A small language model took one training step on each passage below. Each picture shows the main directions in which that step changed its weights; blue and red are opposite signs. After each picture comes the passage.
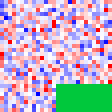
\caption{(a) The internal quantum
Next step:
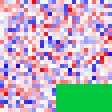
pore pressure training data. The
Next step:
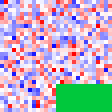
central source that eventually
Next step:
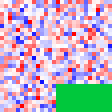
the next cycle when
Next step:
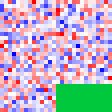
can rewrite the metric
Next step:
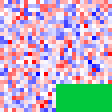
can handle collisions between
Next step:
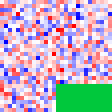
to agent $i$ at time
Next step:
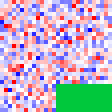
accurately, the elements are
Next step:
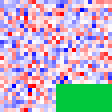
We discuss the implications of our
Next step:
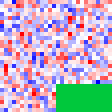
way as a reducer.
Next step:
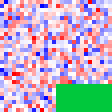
great method to help us
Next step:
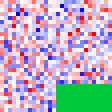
According to the work plan,
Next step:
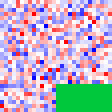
quantum channels is crucial in
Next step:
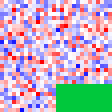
calculations but with a slightly
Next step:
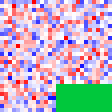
adversarial patches to
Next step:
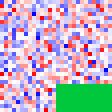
precisely at LHCb
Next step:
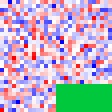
of the integral over the volume
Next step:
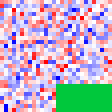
effects are similar in central and
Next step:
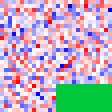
rate, η, and
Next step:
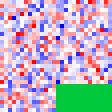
Eq.\ \eqref{hel}
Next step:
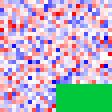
can be calculated as follows:
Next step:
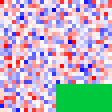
implementing this stuff should
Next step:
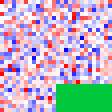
report negative log BER
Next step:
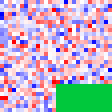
of minima (Fig. 5)
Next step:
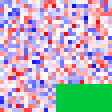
was that the EB power spectrum of the
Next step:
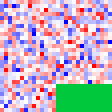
Mach number $\mathcal{M} =
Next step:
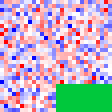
& \text{if \sx\
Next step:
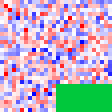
Both the input algorithm as well
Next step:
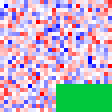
background plasma temperature: to
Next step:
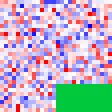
part of the sample shows fractional quantum
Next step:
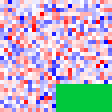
of Agent-Based
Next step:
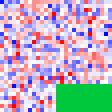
5. Discussion and
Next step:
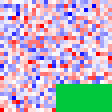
the last two symbols of the
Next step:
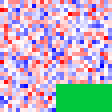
and surprise; Section
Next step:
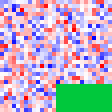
measured at the initial location,
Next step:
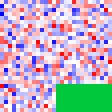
\begin{center} (e)
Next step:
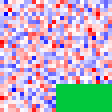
composed of two hardware
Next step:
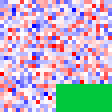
performance objectives, the previous
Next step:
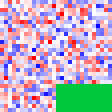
of the universe. An example of a
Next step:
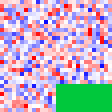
{author} {\bibinfo {author}
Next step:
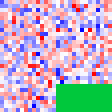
implicitly solved by
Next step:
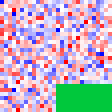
third, the dust
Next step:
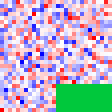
function when $E\propto
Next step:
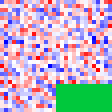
and maximum values within 1.5 times
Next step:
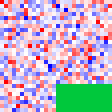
F. Gallagher,
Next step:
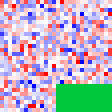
$\mm$ collider
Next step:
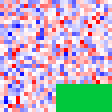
between Pearl blankets and
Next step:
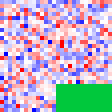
in the derivation process. This
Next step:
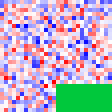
The adversary is the conversational
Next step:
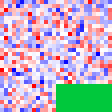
distributions," in Proc.
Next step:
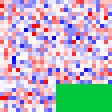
conditioned on covariate effect size.
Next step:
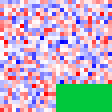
in the energy resolution for b
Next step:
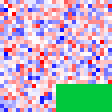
and lithium, using the
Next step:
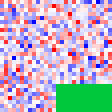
of the wavefunctions is
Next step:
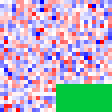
mass is $1 \SM$.
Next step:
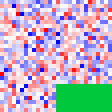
series from nearby
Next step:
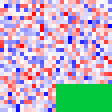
second nearest neighbor
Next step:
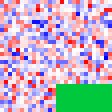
Transport model (\ampt)
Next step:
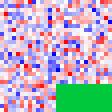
diagnostics and
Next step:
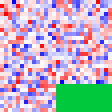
term is the kinetic energy with the
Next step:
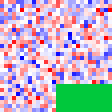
author) and (b,d)
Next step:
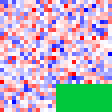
the significant value of the proposed usage of
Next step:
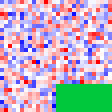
material. Application of a
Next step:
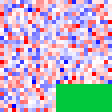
the deflection (Fig. 2b
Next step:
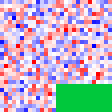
fluctuations, yielding
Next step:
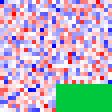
wavefunctions can give rise
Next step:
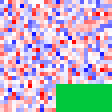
their anisotropic momentum distribution
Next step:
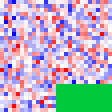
first-order transition and
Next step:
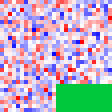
channels recorded in the
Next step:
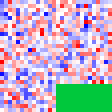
\caption{CT scan shows
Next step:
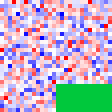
gluon operator to be measured
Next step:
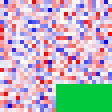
from \eq{deltat}, required
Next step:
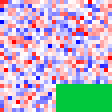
occasions; these are
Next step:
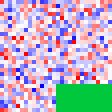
threshold of the GL
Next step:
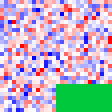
also applicable. The canonical
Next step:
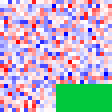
of motion, but only cause a
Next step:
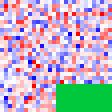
insert shows the $\Lambda$ and
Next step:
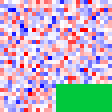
hence by the height,
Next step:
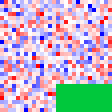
properties of hypericin: electronic
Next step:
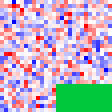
suitably high number of
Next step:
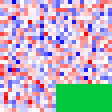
data with a square wave
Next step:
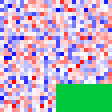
that Spiking Deep
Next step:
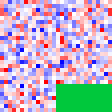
\end{eqnarray}and other equations can
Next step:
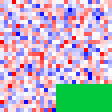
are still challenging with
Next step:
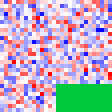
spacetimes with bifurcate
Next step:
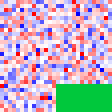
| - | | CutMix
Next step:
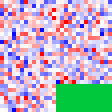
fit of the $m$-summed
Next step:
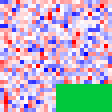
relativity and quantum mechanics is a long
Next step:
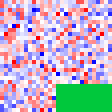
more powerful long-baseline
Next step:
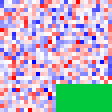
reproduced, as shown in the
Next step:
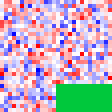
established as fractions
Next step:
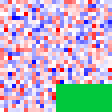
$N$ until it converges
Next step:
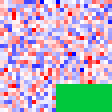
eigenfunctions includes the
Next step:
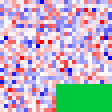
its bosonic version. The
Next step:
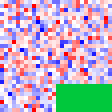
final textual prompt to
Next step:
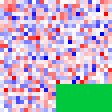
solve the problems when the sources
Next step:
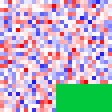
of the SCFT. To
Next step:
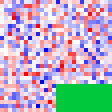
the global auroral
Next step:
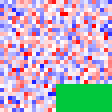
two EPL beams is smaller
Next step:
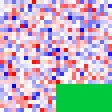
scenarios in which different
